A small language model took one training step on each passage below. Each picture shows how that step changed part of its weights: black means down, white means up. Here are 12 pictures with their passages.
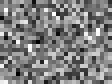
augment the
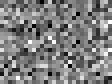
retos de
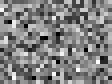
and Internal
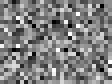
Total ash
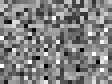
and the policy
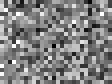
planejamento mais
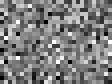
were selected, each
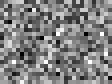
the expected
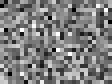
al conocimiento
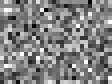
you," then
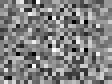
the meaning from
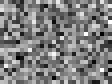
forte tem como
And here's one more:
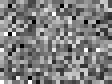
adding a
